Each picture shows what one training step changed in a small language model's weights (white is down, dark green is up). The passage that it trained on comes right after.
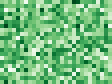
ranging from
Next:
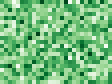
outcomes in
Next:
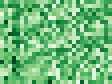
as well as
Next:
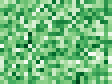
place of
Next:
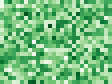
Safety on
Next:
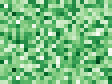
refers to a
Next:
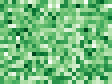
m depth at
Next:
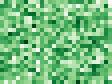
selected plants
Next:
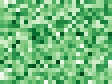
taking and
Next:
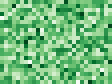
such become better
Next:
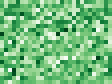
the body
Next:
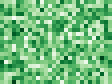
these create the
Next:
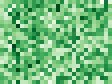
approval and
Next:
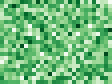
cit in
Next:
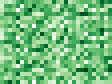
relationships among
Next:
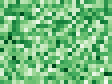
the amount of
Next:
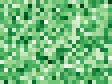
dominance under
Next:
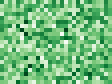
dataset, such
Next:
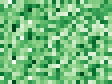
are less than
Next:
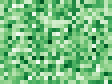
It has been
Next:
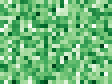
forces are
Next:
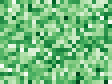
mixed method
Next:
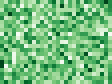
some interesting properties
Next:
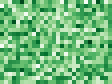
the throat
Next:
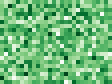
of *G.
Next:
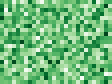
the testing
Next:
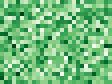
the technical
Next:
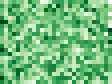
configuration and
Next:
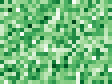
No Yes
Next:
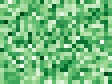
often results from
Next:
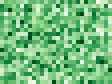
of sourcing
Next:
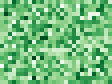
PCA was
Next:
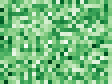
additional processing power
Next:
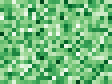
they understood
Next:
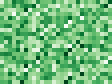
known from
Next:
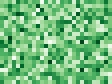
to reform
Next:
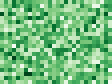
rel. n°
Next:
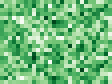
not really a
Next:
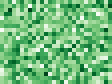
food in the
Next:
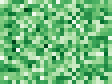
people in construction
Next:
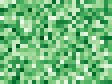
have a total
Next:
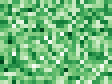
systems under the
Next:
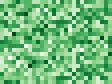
from observations
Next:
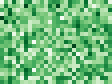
most popular
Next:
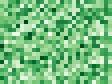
visualization and
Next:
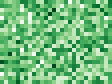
need to know,
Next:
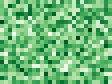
of the development of
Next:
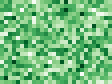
initial costs
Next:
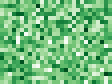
to the large water
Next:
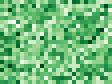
many clones
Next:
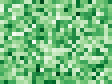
It was also
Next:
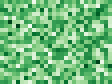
evolution reaction
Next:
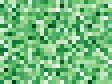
and timely implementation
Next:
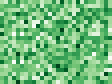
responsible for a
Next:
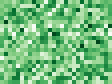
free media control
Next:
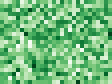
changes, and
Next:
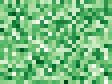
a central
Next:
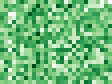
for organic
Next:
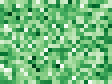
= H) and
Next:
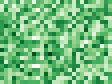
part of the
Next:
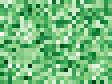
are closely
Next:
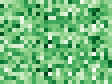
are not to be
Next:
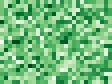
of community
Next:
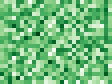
students who need
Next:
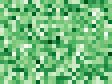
to perform below
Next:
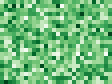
struggle for
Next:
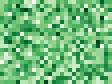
palsy in
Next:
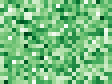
Annex I
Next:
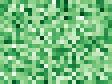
these were invited
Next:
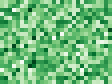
models, and main
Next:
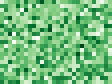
validated the
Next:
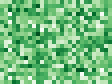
for children and
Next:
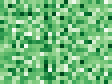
of the unit
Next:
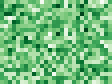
compare the
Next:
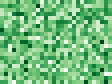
to the term
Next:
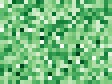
4 pixels
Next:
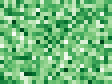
the text,
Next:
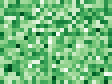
the intensity of
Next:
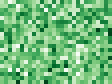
were placed
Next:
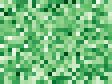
broad range
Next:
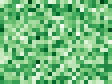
cages) and
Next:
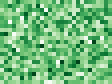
using attractive
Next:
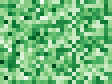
and its different
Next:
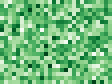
are classified
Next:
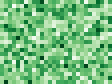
These conventional
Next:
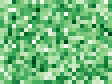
R_1 and
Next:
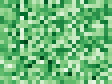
that there is significant
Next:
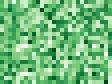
reactant like
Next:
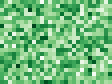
PC can be
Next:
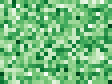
design is proposed.
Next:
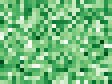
by the analysis
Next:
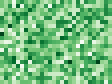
performance. Used
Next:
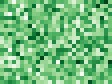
and turned
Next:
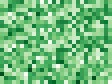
which can be
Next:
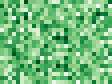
force that
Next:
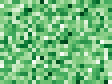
age of patients was
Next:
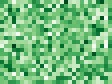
its permeability
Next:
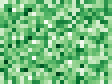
areas than rural
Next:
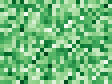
also known as
